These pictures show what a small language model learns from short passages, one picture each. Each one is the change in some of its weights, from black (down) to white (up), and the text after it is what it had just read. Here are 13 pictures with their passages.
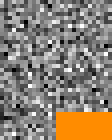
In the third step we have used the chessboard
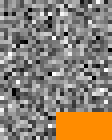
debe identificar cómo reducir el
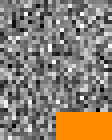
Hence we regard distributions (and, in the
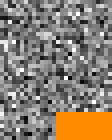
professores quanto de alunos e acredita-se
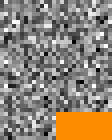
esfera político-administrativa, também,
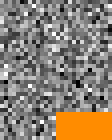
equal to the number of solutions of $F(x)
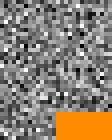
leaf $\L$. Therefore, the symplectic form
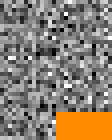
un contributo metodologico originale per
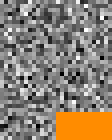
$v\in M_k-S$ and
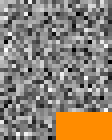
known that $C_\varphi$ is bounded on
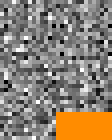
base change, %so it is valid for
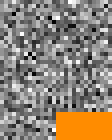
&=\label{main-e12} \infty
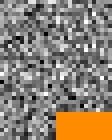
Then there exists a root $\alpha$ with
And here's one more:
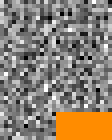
\end{equation} This scheme induces the Brauer
